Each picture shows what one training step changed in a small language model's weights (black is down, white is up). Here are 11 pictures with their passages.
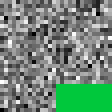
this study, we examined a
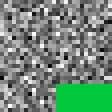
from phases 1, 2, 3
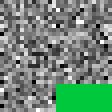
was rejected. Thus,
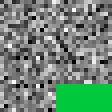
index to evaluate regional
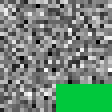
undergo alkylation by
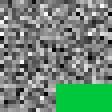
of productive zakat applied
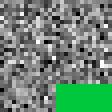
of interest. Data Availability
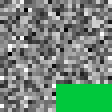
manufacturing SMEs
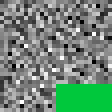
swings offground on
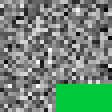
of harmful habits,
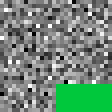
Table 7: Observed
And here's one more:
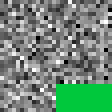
2. No new student
